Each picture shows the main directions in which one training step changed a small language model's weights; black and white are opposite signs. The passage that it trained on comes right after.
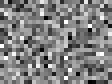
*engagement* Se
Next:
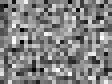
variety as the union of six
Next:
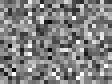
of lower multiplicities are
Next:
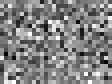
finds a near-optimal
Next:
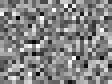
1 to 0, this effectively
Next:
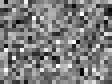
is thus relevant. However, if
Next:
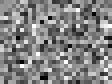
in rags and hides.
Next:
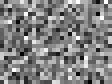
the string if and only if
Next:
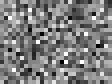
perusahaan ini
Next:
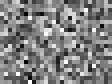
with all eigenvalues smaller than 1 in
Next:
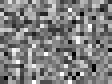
zonder meer voor
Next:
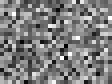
sayyoh, omil,
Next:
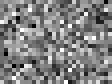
smooth manifold of dimension $m
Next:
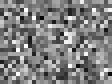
$\Cal B$ by the functor
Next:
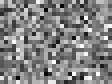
points, and $q$ is
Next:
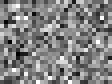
no Grande ABC
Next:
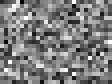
and RVPINNs
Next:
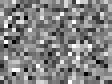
Saqallah, FG
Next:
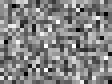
first aim to derive the uniform bounds
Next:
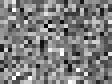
number field $K$ of degree
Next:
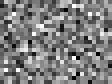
dars berishimdan
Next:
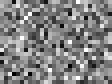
definite homoclinic solutions
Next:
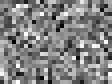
кам миқдорда
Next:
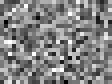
қайта қуриш
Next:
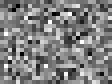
which drew my
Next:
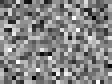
Xatto taʼlim
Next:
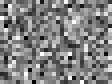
(2021). Marketing And Information
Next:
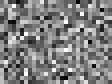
which shall again be given by
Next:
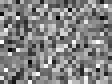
$+$invariant subsets, then
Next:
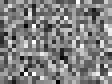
possible value. Even in the
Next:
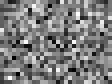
\end{eqnarray} uniformly in
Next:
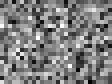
Birinchi bo'lib
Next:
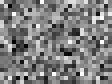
the optimal iteration complexity and derive
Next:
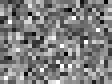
and take an arbitrary infinite subset
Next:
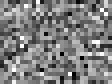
к услугам в
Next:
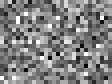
In this paper, we consider the
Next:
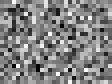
D)$$ with $W$ and
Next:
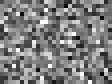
landen kan dit
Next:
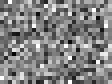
que China se convirtió
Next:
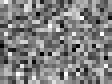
методику педагогического
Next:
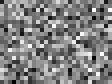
any such coordinates the Chern
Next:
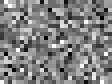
bu tenglikni integrallab,
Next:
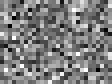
aus den jüngsten
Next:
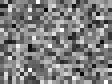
and database management system
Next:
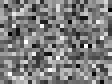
operating profit. Therefore,
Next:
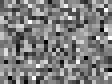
o‘rganish natijasida
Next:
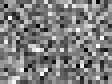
systematic review of
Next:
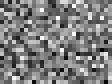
gelen reformeler
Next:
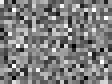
such that for all $n
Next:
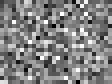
rejasini taqdim
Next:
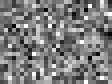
definite operator. Note that we can
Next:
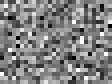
in $\Omega$ \cr &
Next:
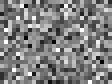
0$, which is a contradiction.
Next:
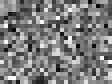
насколько она
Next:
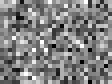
для серпів і
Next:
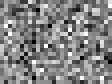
The proof of part (i)
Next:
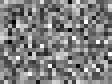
distribution of the fast component,
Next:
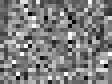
b_i$ for all
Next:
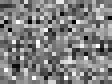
que durou oito
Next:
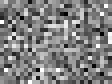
for all $j$. Thus \[
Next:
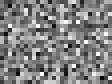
be hard to calculate the
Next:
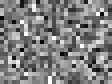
C1 zu lösen.
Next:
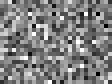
of the developed long-term
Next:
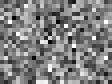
organizaciones (Kolk
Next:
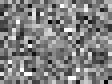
unless the characteristic is 3,
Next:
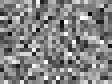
capital humain, et
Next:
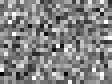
: من أين
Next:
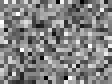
state. As explained in
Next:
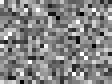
\ref{stability} holds
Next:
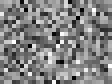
$L$ {\it defined
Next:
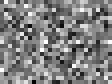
oldiga keltirish talab
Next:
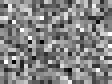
и разные мнения о
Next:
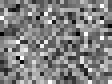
can be found in my
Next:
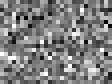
the category $\bm^M$
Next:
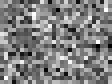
integrals. In particular, the
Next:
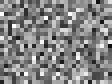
E$ such that $E'$
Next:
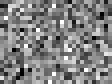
based on conditional probabilities provides an additional
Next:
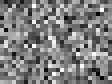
bare action. In the
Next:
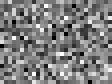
tables for sufficiently small groups.
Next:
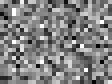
Sozial Struktur
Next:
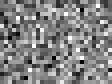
and $-(\partial_s
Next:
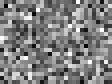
construir, para si,
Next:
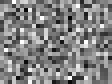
of the $n$ points of
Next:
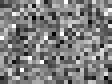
fields. The Jacobian correspondence that
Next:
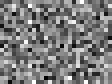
va lub parenhimi
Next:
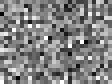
on the choice of the section
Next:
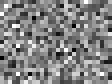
where $ \Upsilon$ is a
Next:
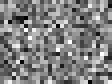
geração de resíduos
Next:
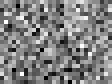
coordinates determined by a chart of
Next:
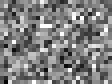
sep = 7pt}, title
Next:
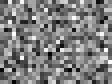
est en fait essentielle pour
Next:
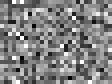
first name (which is missing
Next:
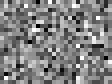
of ``saturated''
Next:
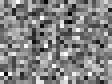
Viri podatkov -
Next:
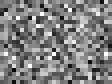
plain ring (and not a
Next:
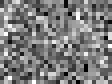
reads \begin{equation*}
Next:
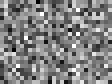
the Level of Knowledge
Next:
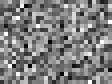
days are used for this
